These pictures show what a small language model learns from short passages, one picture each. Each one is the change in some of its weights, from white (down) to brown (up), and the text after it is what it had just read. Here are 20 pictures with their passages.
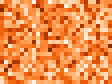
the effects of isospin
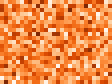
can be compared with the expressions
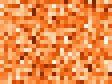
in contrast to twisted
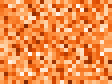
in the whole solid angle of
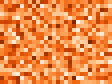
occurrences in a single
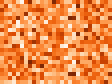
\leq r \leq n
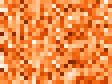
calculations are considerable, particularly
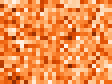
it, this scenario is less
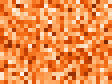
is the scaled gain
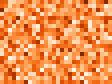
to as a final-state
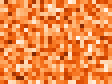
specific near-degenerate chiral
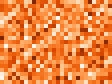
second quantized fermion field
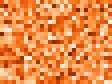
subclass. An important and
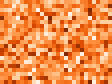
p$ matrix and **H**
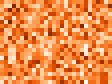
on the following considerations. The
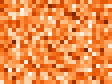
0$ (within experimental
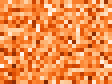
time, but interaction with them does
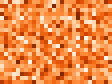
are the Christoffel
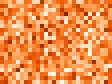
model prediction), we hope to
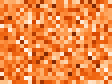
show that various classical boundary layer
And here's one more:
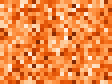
angle $\protect\theta
